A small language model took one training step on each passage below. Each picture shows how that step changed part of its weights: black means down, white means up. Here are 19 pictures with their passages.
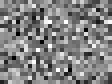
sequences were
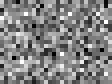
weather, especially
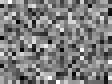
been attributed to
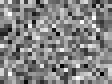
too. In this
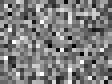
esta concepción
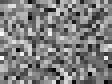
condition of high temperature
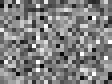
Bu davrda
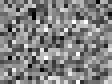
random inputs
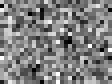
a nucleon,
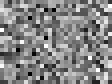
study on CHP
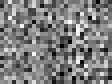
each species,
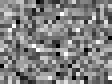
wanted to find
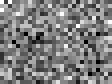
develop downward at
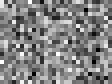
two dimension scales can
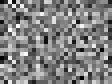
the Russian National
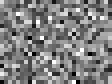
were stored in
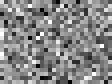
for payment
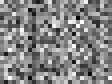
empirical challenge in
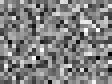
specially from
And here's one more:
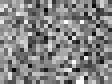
description of their
